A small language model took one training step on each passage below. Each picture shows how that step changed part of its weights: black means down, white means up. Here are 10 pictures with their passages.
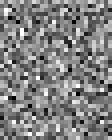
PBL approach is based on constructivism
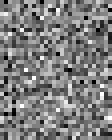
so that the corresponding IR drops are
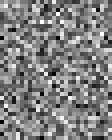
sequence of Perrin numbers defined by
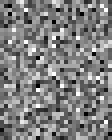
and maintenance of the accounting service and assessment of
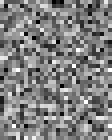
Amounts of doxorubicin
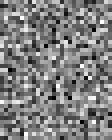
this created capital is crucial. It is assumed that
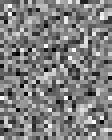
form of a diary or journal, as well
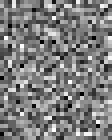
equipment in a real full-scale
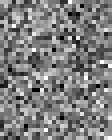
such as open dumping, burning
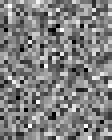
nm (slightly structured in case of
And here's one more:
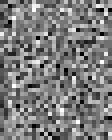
monitor and take action where learners become disengaged
